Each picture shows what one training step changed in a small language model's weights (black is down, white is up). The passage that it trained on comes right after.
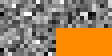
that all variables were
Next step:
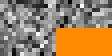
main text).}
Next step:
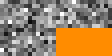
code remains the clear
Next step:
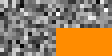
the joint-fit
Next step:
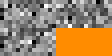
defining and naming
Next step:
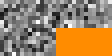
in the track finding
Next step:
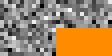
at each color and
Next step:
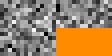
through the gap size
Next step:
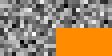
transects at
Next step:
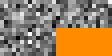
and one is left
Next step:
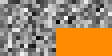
code} In simulations
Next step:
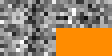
scheme cannot be used
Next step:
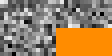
assesses the situation
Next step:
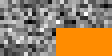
rules of chess
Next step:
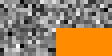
required. Although these
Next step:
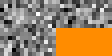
2 and 3 and
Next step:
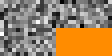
in three groups,
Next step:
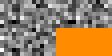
ERCC ratios
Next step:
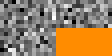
germination in
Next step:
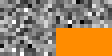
players themselves take
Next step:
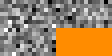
mixture in patients with
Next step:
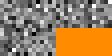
age groups, which
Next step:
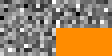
is appropriate in terms
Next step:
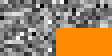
gives an additional contribution
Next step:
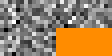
farther away from
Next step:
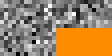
inflow rate,
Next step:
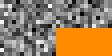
PC while its
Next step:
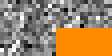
Matrix must be
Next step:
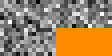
planetary masses,
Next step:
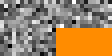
of the posterior
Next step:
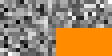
more effective than the
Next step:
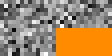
of mirror
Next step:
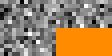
about one orbit before
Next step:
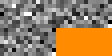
that the average net
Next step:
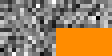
if V is the
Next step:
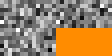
your request.
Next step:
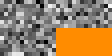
spatial integral along the
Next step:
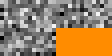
correspond to solutions to
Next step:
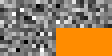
described above would lead
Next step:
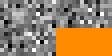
and after 3 months
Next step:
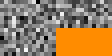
regimen for
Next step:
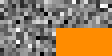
other. The targeted
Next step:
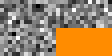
first direct detection of
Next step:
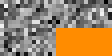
of China,
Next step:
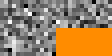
viewpoint and a
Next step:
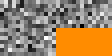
the extracted code,
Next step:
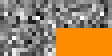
quadratic manifolds
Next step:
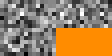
any icy
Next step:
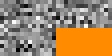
facets contributes
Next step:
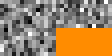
already show that significant
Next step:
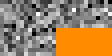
It enables direct
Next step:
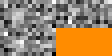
and cannot be
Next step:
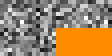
region of the plane
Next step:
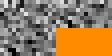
the TDOS
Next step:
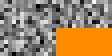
here for single
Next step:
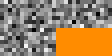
constants appear because in
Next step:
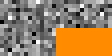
\Delta z,
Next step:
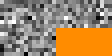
might be predictable
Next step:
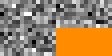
that of the continuous
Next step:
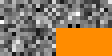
there is still no
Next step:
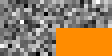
publicly available
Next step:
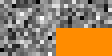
level of .05
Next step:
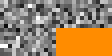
as three increasingly
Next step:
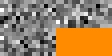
fixed reduced coupling
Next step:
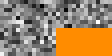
initial step of the
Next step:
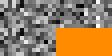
the importance of
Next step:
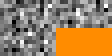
3. SEM
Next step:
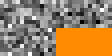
independent variations fields
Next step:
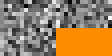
study opens
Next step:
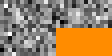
and β -type
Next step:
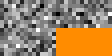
at a projected
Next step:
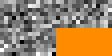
since they come from
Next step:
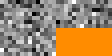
constraint? The values
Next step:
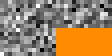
Length of
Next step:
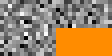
times for every
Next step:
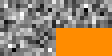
and D as
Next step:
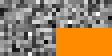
to report false
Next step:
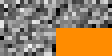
of the compound to
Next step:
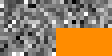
fact, the
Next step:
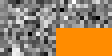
layer between the
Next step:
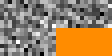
good maximum power operation
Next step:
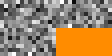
of the observations with
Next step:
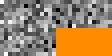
problem for new
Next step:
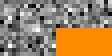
\\ \nonumber
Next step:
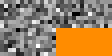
of complex individual
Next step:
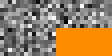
mechanisms of occurrence,
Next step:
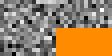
significantly relaxes the
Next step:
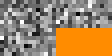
region from theoretical
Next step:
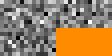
further improve the
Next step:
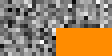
f$ is the
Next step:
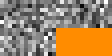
shape transition regions
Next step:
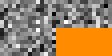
injected at
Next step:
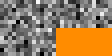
not observe a
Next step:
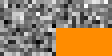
and modulus
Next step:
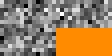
approach to nonlinear control
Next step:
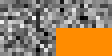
generation of alternative energy
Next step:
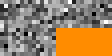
of smooth basis functions
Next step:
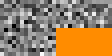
choice of year used
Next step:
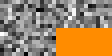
The proof will be
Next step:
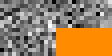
= \langle
